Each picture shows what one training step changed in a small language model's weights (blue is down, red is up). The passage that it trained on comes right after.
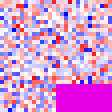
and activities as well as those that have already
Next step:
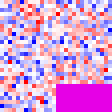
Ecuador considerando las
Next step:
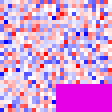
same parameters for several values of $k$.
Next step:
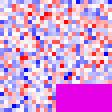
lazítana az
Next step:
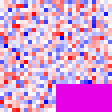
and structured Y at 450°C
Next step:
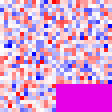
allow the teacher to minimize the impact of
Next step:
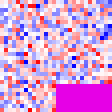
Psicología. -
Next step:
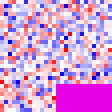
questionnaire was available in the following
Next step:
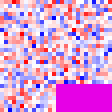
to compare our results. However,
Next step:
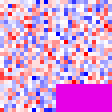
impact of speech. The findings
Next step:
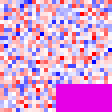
programme átvezető
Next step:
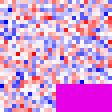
voorgestelde regeling is
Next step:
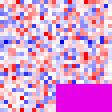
°s, kam emas 100
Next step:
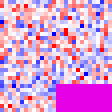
thin liquid films
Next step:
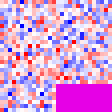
Bu jarayon o‘z
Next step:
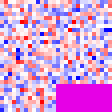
already nutritionally sufficient
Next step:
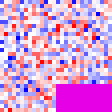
the model shown by Fig. 3. The
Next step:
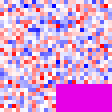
enrichment or regeneration of
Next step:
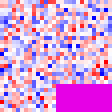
(IoT) security. The
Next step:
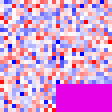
2r$. To be specific the metal
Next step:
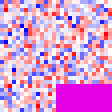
\ee was obtained by the ETM
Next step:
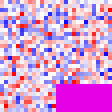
an emphasis on color over
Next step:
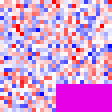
and demonstrates a case study with the
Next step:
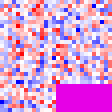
feto (semana 25),
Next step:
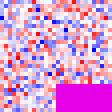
à l'effectif
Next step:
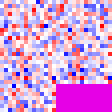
long- to short-range
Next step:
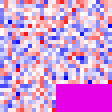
The higher the level of these three factors
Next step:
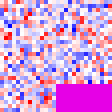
were prepared along the bonding
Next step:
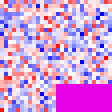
фақат соғлом
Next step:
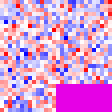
of the EU optional quality term
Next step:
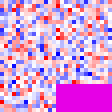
II; RIG S.
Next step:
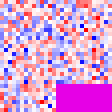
de Luis Palés
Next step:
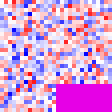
comprehension of the adoption
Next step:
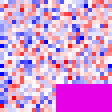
conditions where we can pick up
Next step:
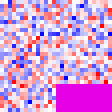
steeper spectrum due to uncertainties
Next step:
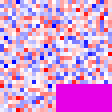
xamkorligini amalga
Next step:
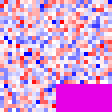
on the $V$ channel is
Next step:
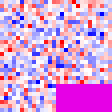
Smith, P., Key,
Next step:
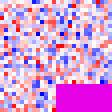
of Things PID Permanent
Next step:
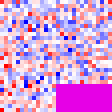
UI windows to prevent
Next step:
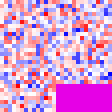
responsible for managing identities,
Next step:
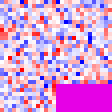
Glinsky, T.M.
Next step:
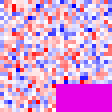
outage probability constraints. However, both the
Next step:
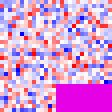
in the 5D picture the
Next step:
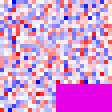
keywords}: accretion,
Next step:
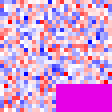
de învățământ
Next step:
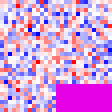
of Gibbs energy of formation
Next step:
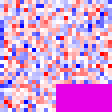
{\rm Re}(D_{\lambda
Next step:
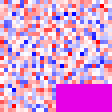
exhibit nucleation of a
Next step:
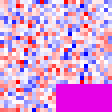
of components and more levels of capacitor
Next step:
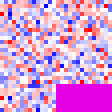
de l’Hôpital et sur
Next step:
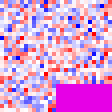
studies that measure, for example, the evolution
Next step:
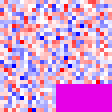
capture both the spatial distribution of the
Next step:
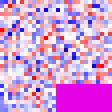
normativa internacional a la
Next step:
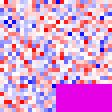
Heidelberg: Springer
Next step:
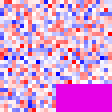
& general market data. It also provides
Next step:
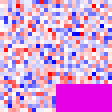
of information and the facilitation of
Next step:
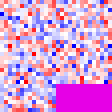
use of SVM to predict the
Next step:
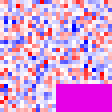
of vehicles for monitoring
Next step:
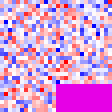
platform *Open Research Europe* to
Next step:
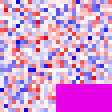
Jasão morava
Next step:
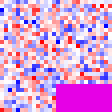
romantic hero”, and
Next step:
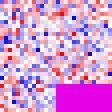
reports of any level of
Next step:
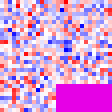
of a given simulation by a large number of
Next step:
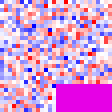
UV light from a Hg
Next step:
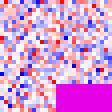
line data that the iron-peak
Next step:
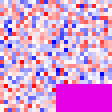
all scattering processes but also their complete
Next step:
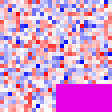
intenção de examinar a
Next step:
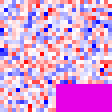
broad line Seyfert galaxies
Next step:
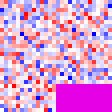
olinishi zarur. Agarda
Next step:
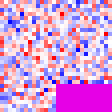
mas também promove um ambiente
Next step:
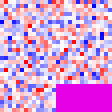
ser mulher, Dificuldade
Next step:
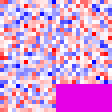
min. 2.3. Adsorption
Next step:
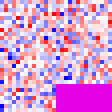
\Polyvec, which include
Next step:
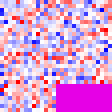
from the report on Return and
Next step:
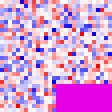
Bola maktabgacha
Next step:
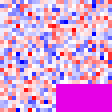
Estado cujos efeitos
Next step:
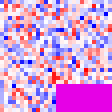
\ref{tab:2} for each
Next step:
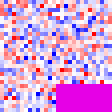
o ‘z huquqlarini
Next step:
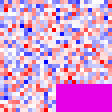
\lim_{s \rightarrow 0}
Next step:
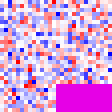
stars to investigate the frequency of
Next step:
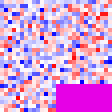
la tua rispondendo al
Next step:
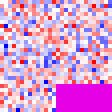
co-operation among libraries,
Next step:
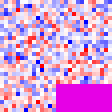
a étudié la façon
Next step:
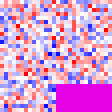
and metallicity dependences, we
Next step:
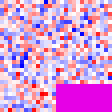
2.5 cM, respectively (see
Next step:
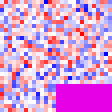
then it is a null vector with
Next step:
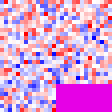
highly effective strategies when using online
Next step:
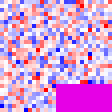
the Landau pole problem. To
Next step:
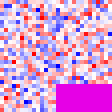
by digitally transmitting values from
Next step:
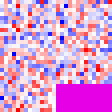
of $I_\mathrm{B}
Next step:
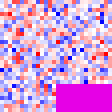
formation of defect complexes in
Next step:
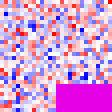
and analyzing the vast
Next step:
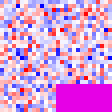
ale guvernului,
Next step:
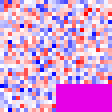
\hbox{fm}$ are
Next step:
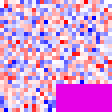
jarayonida ularning
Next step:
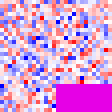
M-dwarf model:
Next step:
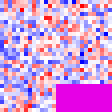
external supplemental information sources is
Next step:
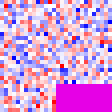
observed emission is optically thin. In
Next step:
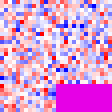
emission bands at approximately 10,
